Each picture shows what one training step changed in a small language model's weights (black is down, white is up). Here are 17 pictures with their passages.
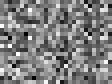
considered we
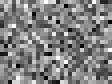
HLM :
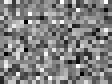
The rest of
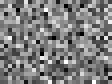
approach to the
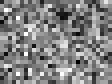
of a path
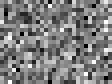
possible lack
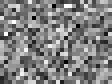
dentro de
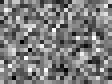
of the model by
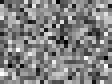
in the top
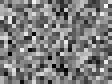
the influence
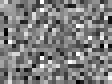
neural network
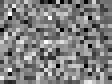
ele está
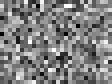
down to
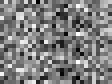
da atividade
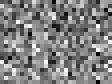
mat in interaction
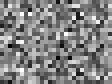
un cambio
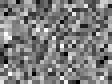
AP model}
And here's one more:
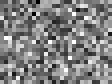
control is the
